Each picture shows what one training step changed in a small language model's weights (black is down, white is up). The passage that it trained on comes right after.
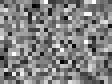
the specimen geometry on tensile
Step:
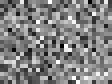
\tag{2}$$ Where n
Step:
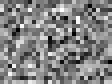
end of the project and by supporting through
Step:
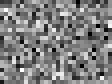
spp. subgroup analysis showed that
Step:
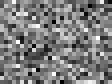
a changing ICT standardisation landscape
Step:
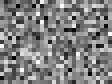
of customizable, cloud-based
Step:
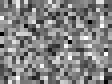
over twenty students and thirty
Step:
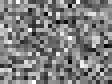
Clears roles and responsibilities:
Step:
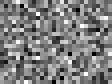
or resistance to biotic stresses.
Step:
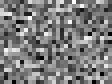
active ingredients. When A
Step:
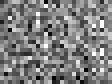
Site Khirbet
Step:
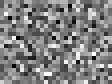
pairs of such polynomials
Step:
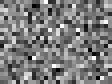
the current state of knowledge regarding the impact
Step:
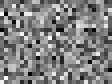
of the educational process in test form
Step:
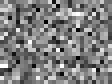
integration allows IML mappings to
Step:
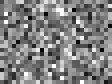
source of microplastics
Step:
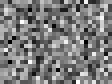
definitions of healthcare often vary, but the
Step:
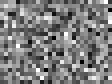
perhaps a simpler one is
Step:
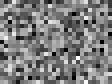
subordinate’s ability to exercise
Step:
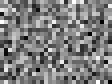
can be affected by genetic variations in
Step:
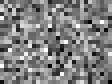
of physical exercise. These subjects were selected
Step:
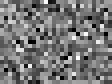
a common factor for all cultures,
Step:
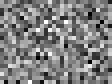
sugars. The residues in
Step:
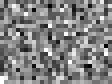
using MATLAB, followed by
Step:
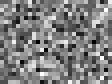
result shows that regardless of the number of
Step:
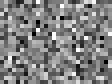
Number of teachers Men Women
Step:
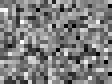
reliability topics that need to be addressed,
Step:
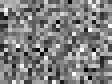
long-term relevance of the
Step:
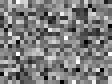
authors played a significant role in
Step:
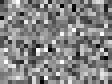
on infertility register showed
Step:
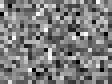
field visits, inscriptions,
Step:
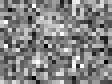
2025; Accepted: 25 November
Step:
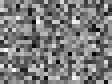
therefore an artificial creation. While another
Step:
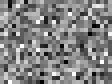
Inform Assoc* 2021.
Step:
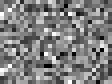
Go Governance % CC Corruption Control
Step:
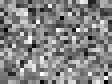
The results show that the radiant cooling
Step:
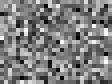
financial literacy, entrepreneurial skills and
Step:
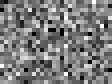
antimicrobial resistance in
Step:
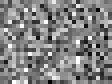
and off-farm income negatively
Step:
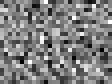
the active mission, the PI team
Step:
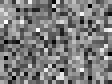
request in this table before evaluating the
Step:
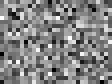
of uterine rupture
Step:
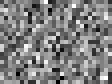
the service life of wooden elements.
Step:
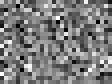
for Dehradun conditions.
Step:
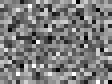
openly accessible by the author, or
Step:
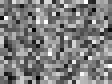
followed by a step of curing
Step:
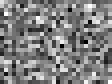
A.4. Red must.
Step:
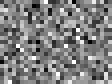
the performance of the fully supervised
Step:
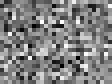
storage period and conditions could affect the
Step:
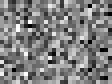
electric impulse in the
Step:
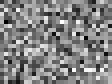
concerns are crucial, which is why we
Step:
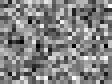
aggregate statistics (mean classification probability and
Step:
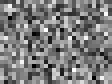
the shares goes upward
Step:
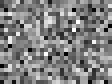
duration. The NO_x measurements showed
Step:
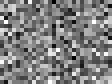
considered to be achieved through a
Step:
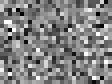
than for the installation port.
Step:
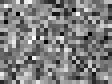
their involvement in development of pigmented
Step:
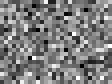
a rare condition of unknown
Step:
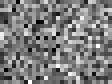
Secondary School two students of
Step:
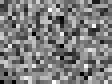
in Fig. 18. The results are
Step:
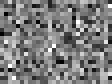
requirements. Increasing the feed concentration
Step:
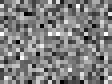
Participant 02 highlights the need for
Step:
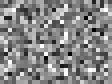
slope in the defined range. It is
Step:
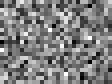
species abundance in fragmented areas
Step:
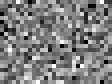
the research questions included; Age of
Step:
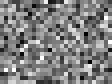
a baseline for colonies in optimal
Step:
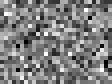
Baron, R.M.;
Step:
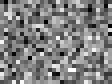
meet with the requirement of students' ability
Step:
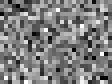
the geothermal fluid is transferred
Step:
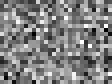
and the formation of a Prevention
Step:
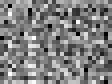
businesses, society and the environment. We
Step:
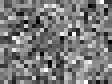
the country, your mothers can
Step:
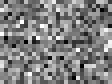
educational institutes Industrial
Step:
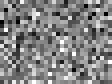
properties and variability of YSOs using
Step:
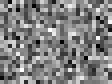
for deterioration of existing
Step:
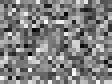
simply means that for a variable to be
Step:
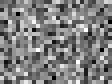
continuously wipes the oral mucous
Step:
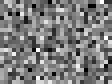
the FFPW approved the
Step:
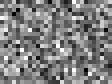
being a terrible economic and
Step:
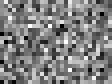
and number of dependents all contribute to
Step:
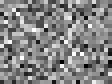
well-known numerical methods for solving diffusion
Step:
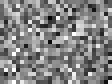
of college students with the overall
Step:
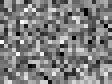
consisted of two small mirrors
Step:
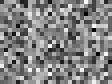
FUNAI is involved in the
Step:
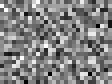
Governance (EuroDIG)
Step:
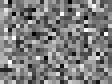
use fuzzy logic algorithms in real-time
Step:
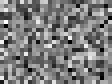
provides a fast, efficient, and accurate
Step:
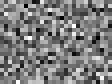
He is annoyed that everyone
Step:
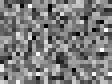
regard, the addition of 30%
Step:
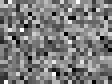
(Bihar State Minority
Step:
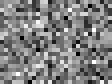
was experimentally proven by
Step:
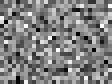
minimal microfossil numbers are associated
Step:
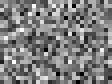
good clinical research practice TRL technology
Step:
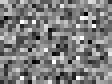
study Megaliths. In
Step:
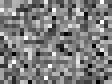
reported in Figure 6. All the samples
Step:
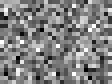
long-term sink of
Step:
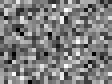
orchestration, experiment tracking, model
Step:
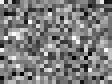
a lower grade (Caste)
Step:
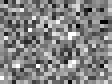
OF COPPER(II)
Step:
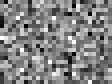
two cohorts: Cohort
